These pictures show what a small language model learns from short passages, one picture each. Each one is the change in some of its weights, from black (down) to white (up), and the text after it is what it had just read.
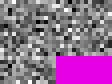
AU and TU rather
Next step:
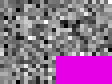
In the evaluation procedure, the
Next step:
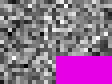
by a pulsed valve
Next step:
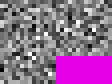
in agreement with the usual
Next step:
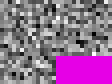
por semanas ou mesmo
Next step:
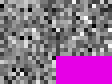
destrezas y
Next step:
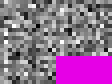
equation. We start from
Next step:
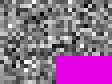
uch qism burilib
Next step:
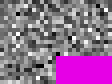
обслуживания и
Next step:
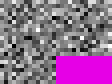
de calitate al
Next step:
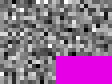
what defines the two point
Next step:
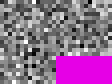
well. As a result,
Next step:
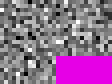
parava de me fitar
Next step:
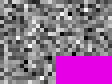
daimi unsurların
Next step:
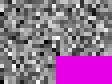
Keterlibatan orang
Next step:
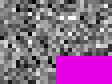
asosiy e'tibor
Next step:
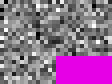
conditioning without requiring
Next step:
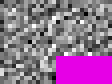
axborot madaniyatini
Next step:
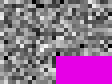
in parentheses
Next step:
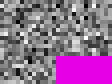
show a good concordance
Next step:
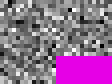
(b) fit to the
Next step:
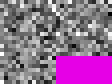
region (thanks to
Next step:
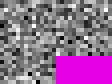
in our approach is the
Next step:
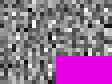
yuqori texnologiyali
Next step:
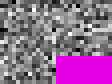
been also discussed within the
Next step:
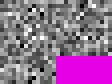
Polyakov loops
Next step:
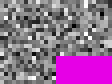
on the set of trajectories
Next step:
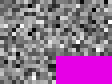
units, and each internal line
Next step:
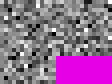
estará en color
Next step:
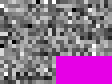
for the Promotion
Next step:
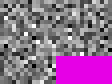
este punto, evita
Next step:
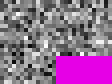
kelompok, atau
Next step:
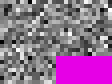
que disponibilizar
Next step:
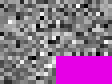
interaction of the thermal partons
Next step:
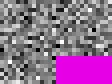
and regulating interactions in
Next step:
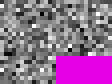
computational approach scales to one
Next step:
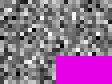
group analysis has to be carried
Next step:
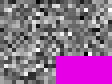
F. Söz
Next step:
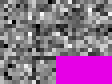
\sim 10$ implies\\
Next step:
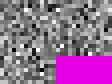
rotational Meissner
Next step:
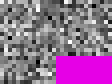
information at his disposal.
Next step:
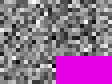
crisis, como de
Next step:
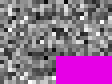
информация о требованиях
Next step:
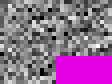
ijobiy va salbiy
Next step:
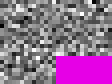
it is important to note that
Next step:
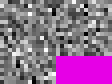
gluino decays
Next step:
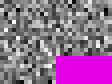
boshliqlari odatda
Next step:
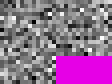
Factors Рис.
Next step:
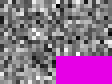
of the sound shell model
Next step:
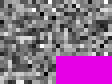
професійної компетентності
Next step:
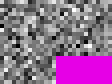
dependen de algún tipo
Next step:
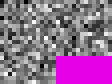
разведки русских
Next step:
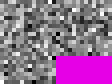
to the outer solution to
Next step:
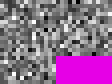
trasladando la
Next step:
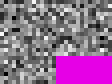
the isochrones}
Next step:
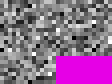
д. Второй
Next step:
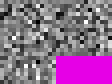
fator de impacto em
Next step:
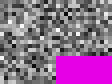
length of the pulse.
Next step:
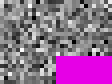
extends to infinity,
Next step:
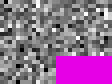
we employ two modified transition
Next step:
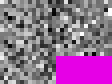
remoção entre a
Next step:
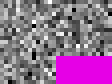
a Cartesian
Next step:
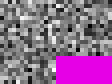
in either dS or
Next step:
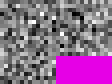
$y$ in order to
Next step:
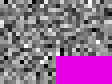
VA TAKLIFLAR
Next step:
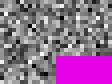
using a likelihood ratio test
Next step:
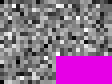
a single-electron
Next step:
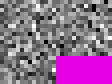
Maartens and Guido
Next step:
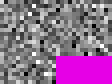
Science (IDM),
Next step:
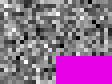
the DCC formation. Since
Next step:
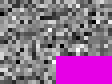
item is GGE,
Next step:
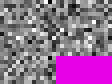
femininos. Sinal
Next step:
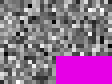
van zaken op het
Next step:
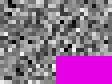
of relativistic properties of
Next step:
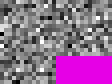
which is appropriate for samples
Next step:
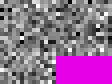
+1)$ factor yielding
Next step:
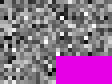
to do with how we
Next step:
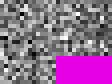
edges are identified. We
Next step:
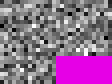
of these models is still
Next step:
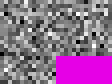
e hoje eu não
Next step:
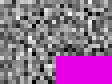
yuqori sinf
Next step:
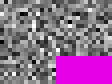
system by such techniques may vary
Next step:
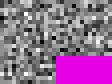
иборат 2
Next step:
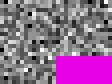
та управління*. 2021.
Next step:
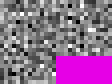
panjang terhadap
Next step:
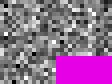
to theory and experiment.
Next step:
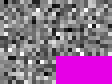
of baryonic
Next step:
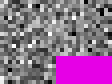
plots offer a
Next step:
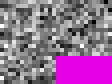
компетенцій у
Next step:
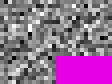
сканирование среды
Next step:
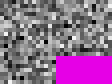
the simulated and to the
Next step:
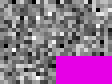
the Born term case and
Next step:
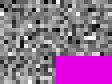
and the meso-scale
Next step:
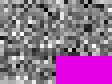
addresses using regular expressions.
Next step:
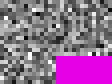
que lo ⁹ Asunto
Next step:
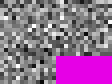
more natural choice. In the
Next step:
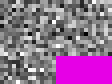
as solids do, and
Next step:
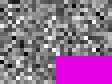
o histórico, as
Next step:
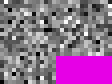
ions'', \newblock
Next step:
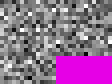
mês de outubro
